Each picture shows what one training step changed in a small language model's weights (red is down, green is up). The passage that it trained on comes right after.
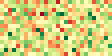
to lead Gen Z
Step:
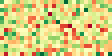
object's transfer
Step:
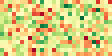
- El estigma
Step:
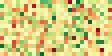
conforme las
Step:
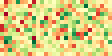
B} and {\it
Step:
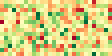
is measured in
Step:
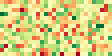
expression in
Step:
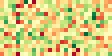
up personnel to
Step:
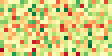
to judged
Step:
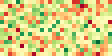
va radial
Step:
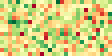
the methods are
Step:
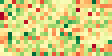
leyes. en
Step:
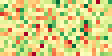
initial excitation
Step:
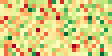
we used the properties
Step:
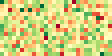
bir jerde
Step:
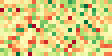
states. Let us
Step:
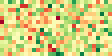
sich zur
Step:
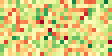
between two agents
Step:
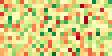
case is shown without
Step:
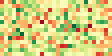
total 9 puntos
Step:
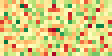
interact with one
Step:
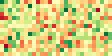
This paper
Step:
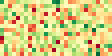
made a limited
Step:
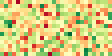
grafice de
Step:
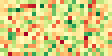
Higgs field
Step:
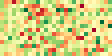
In the whole
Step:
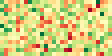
cells and T
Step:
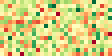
to changes in
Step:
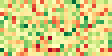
yoki tos
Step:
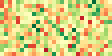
serum samples was
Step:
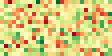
the general public.
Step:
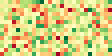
of Children's
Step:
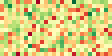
of the participants from
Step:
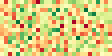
reported by
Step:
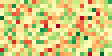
that learn to
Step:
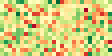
the halo
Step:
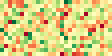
as blood
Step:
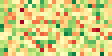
inseriti due
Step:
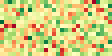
transfer and the
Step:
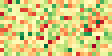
polymer chain
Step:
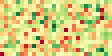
that all units have
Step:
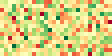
less direct,
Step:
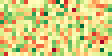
a document is the
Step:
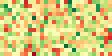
he would contact me
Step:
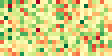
is scarce.
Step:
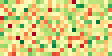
of Deep
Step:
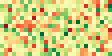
\to 0$ and
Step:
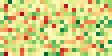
brightness and
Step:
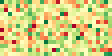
care sunt
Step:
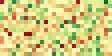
consider the generalization of
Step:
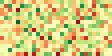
high column density
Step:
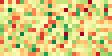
moreover, to follow
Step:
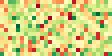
carência de
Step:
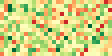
strategy developed
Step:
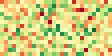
from the statistics
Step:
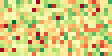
BS $m$
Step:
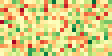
of texts is
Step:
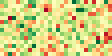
were statistically
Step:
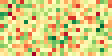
long lasting.
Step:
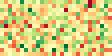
was aimed to
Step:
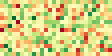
and emotionally
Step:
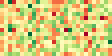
RRR &
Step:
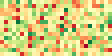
The origin of
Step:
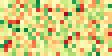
component which can
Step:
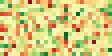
pulse rate
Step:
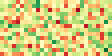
components are
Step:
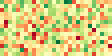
resulting in significant
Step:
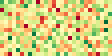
to intellectual
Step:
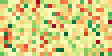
a minimum
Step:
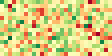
be calculated,
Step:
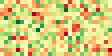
not report a
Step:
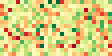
the particular case of
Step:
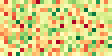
reported in
